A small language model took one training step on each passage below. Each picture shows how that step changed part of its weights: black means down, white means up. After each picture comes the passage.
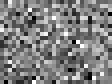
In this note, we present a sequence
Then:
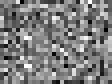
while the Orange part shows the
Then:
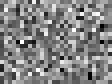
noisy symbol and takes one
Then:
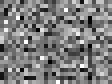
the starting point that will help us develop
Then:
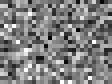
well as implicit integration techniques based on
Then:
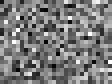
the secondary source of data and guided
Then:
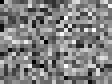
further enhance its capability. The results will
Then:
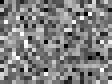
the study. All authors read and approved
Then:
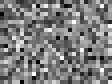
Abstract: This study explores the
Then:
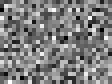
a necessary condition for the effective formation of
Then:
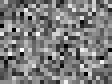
Access Government. September 13.
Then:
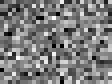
included English language only, 2002-2015
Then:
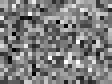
are unknown to the models. Fig.
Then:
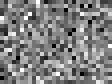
cause patients not to be treated,
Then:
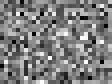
Analytics of residues after carrying
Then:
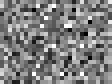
we detected other aquatic fungi
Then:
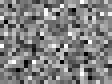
may have influenced participants' responses.
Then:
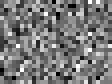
on students' academic achievement in
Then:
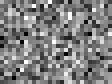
Even in an employment application, information regarding
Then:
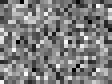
illustrated in *table 1*, approximately
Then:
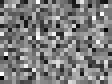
and females. The serum samples were
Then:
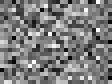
article will clearly analysis insight view of
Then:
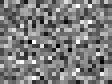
based in the above validated model.
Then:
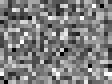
5.0 cm in length with
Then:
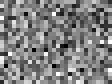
of the modified Sqrt CSLA
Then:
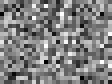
Cognitive Agent, Formula
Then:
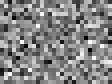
temperature (T_g) and broader
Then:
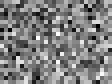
of adding together - amounts expressed in historical
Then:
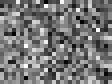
data and details of methods of assessment
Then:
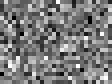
layer of Veil must also be
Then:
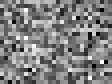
the TTL files. As for
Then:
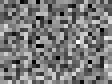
framework available with the help of
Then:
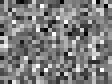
physical measurements, and biochemical analyses.
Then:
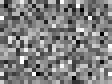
Waves ranges >13Hz
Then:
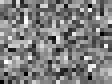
It should also ensure that the structure will
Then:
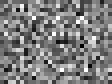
a dream), Halim
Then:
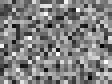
6 Zea mays
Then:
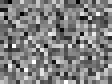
name snakes. Why do
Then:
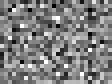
integrating cloud medical and pharmaceutical distribution to make
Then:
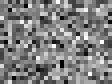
mg/kg for Pb
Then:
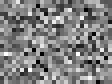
state resolution) can be used to establish
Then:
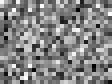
\text{the probability for }
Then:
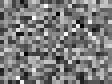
F. INGLIS,
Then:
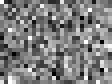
observed in our study is not a
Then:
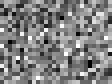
of scattering and absorption cross sections
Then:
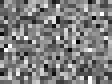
is the representation of measurement set. The
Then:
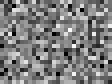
handle magnitude risk under the result of
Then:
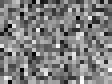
a flexible learning and teaching method. This
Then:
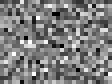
Abstract: In this paper, a
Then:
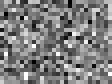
that these approximations actually render
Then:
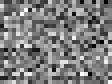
achieve the common competencies as articulated
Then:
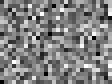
wind velocity (Reynolds
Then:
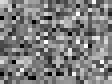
3. Research design At the time of
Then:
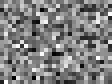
bones are joined together to form
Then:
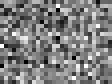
of various autopsy tissue extracts to
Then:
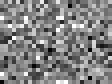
high spatial resolution to determine hot spots
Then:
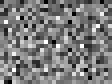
the ideal study to determine a patient
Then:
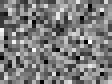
not affect the contributions of the paper.
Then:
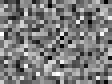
they had seen AR technology on Instagram
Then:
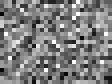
HIV prevention interventions have been developed
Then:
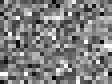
research is conducted to identify and display
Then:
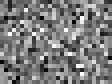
51.35 million of the world's
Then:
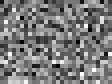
the faith to each other for
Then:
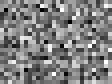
The change in flame
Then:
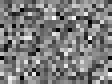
[4] has examined the global stability
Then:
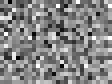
pressure and temperature and consequently, temperature
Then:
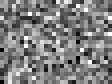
are continuous at the threshold. Taking
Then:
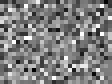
students and guide them to some extent.
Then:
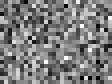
to Reconstruct the Building
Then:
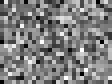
plates. To be specific,
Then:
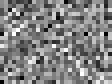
exposed polymer plates, and digital processes
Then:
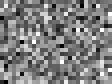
determined it. They include: 1.
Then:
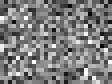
models to work directly with the ontological
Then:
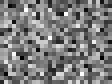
adequate tool to structure an ideation process
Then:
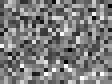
approach in two participants. While small
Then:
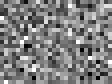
to classify *Zostera
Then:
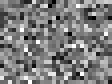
example, processing networks with thousands
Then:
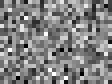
assessments as needed, using the data that
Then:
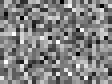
that their employer cares.
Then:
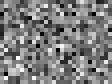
A, 2016. Effectiveness of
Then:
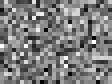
aerogel and transfer their energy to
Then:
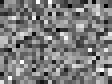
way to reduce the “pinking”
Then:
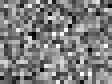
by examining their awareness of and perceptions
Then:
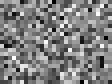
model among the common effect model, fixed
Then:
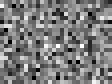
thinking skills to develop, teachers need to
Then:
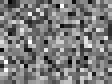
2020). Behavioural immune system also
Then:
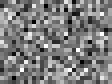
background in neuroanatomy has given
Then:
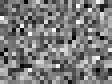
to the ligament of Treitz
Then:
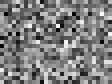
around 60 years (from the
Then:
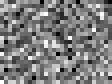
significant to note that 186 higher flow
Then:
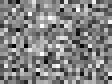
a steady plasma concentration is
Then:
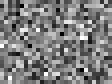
societies (3). In such cases,
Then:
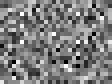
tunnel model) can be divided in two
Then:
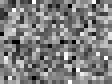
traditional way such as that of an industry
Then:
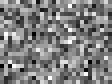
teacher are converted into graphical
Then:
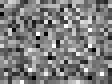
in Makurdi Local
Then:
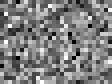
one viral species, apple stem
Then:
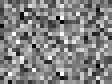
contributed equally in their respective ways.
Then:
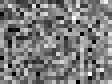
Abstract: This article highlights the pedagogical
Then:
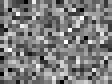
magnetic-nano materials, utilization.
